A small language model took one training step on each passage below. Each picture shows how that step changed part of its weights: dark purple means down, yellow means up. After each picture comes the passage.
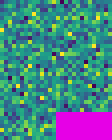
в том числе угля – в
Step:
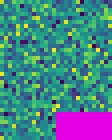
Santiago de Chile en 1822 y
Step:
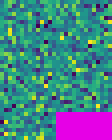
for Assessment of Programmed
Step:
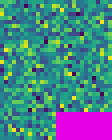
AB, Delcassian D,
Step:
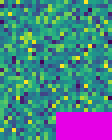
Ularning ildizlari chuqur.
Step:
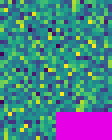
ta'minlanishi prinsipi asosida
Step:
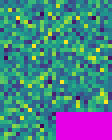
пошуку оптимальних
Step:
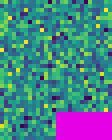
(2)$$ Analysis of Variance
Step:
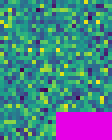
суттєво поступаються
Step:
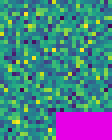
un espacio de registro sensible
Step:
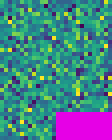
tersebut terkait dalam proses
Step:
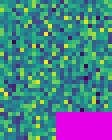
restricțiile de deplasare și
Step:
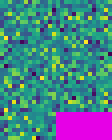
ALTERAÇÃO Elaboração
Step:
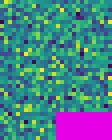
teste: Figura 1 – Pão de
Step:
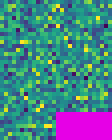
conservas, con el 26.38%,
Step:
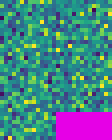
tariximizda tutgan ahamiyati
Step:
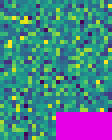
dokumalar araştırma
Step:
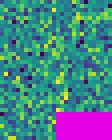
Yang tersirat adalah dengan hasil
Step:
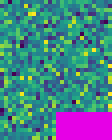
Kenesbaevna - Innovatsion
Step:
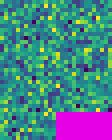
fue el que tuvo mayor
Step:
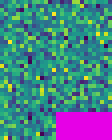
iqtisodiy o‘shish va rivojlanishida
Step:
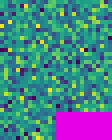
Damit ist es auch isomorph
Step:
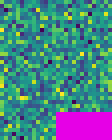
pourra alors créer et
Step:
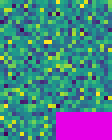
shaxslarning nasibasidir. Hazrat
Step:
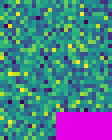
de plantas por metro linear
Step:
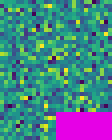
2,8$ года; мужчины
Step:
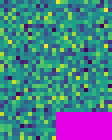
ekanligi, bolaning bilim olish
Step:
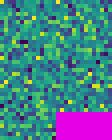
comunidad jerarquizada,
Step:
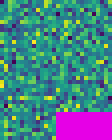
concentrates. Georgia chemical
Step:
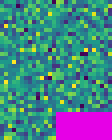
faz necessária a busca pelo novo;
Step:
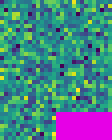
DER CURRY-WURST“
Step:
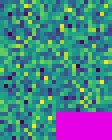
в тому, щоб задовольняти
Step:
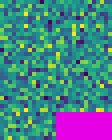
Madaniyatlararo muloqot
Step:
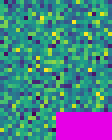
войны. Вызывает интерес
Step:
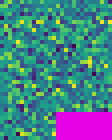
satisfacción de necesidades
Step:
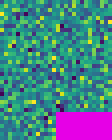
de indagación/investigación
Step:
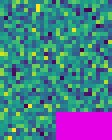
чораларини қўллаш учун
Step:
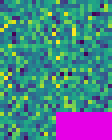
Zufarov, A. Maqomlar
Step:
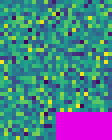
diversas oportunidades a serem ainda
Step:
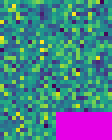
свойств данного варианта к
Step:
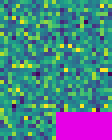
mumkin bo‘ladi. Kompyuter
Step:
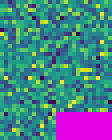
crea una cultura organizacional sólida y
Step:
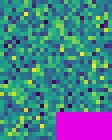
келиб чиқди. Эски
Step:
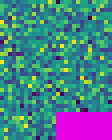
die Kreditwürdigkeit
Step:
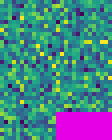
el bien para el amigo. Esto
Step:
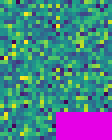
en lo referente a las drogas,
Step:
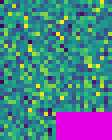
trace est inférieur à la
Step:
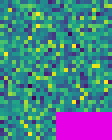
зв'язків між усіма
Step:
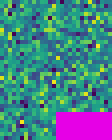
имеет в виду многословность
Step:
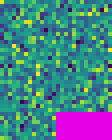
Testamento, la costruzione
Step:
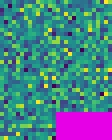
la lealtad del usuario,
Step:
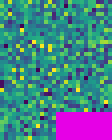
diferent—prim i regularment
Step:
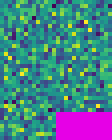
qatorida ijtimoiy hayot sohasining muhim
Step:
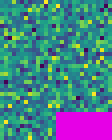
peut être long car le programme
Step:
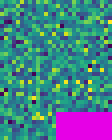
degli Studi della Campania
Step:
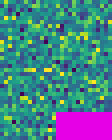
de 2013. Se hace evidente el gran
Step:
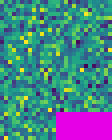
RS) Agropecuárias
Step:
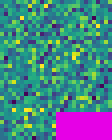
til o'rganishni yanada
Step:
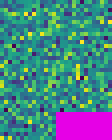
mostrou também a lista de
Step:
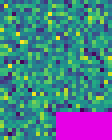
emas, balki Usmonli
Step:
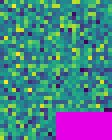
yer osti suvlarining vujudga
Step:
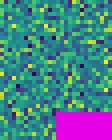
ijtimoiy siyosat yuritish, inson
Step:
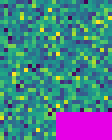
vie, croyance)***
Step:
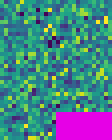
motorun gerçekleştirdiği
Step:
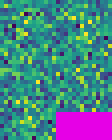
koju tretiraju.
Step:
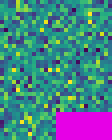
vositalari, kompyuter
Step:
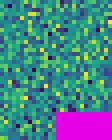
y meritocrática propia del capital
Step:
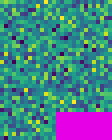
raqamlashtirish neft-gaz
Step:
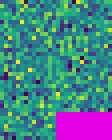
shunday mayin, nafis
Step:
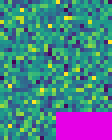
asarlari orqali o'sha davr
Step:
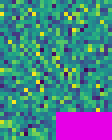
otlarni bir tartibu bir tariqada
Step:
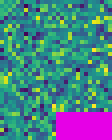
По-прежнему педагоги
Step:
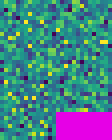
ko'rsatadi. Qimmatli
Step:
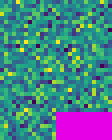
In our view, corporate
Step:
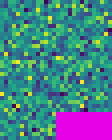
jo'nbo'shga kelishi
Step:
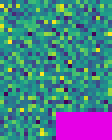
científicas e reflexões teóricas e
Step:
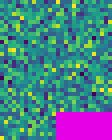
Maqolada simsiz zaryadlash
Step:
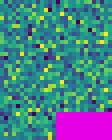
у вчиненні правочину.
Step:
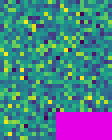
здійснювали у
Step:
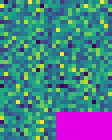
propuesta mejora la confiabilidad
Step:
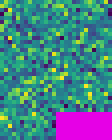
einzige 104 primäre
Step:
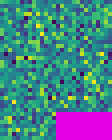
usullari" degan ibora pedagogik
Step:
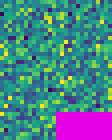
В. Законність / С. В.
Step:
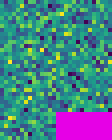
року досягне 131,5
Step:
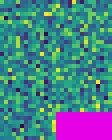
adabiyotlar 1. O‘zbekiston Respublikasi
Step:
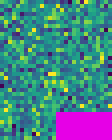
sobre la necesidad de mantener los
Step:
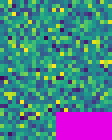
Claroline, esto debido a que
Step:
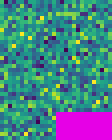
в области научного управления Направление
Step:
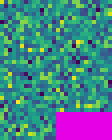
pela Contabilidade Gerencial, uma vez
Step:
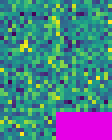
RSC internamente; los gerentes creen
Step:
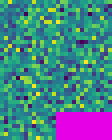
gestión de artefactos publica
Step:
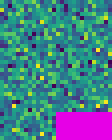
жараёнлари самарадорлиги
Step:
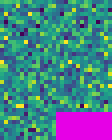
canónica de la Diócesis del
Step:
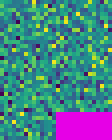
vai auxiliar no processo de perda de
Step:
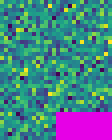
manbai sifatidagi ahamiyati,
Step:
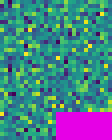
and subjected to homogenization
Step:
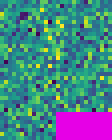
et tant de bêtes*»)
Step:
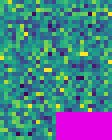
berish tavsiya etilmaydi.
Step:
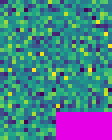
Маршрут Юкларни
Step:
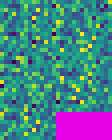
THE NATIONAL ECONOMY.....
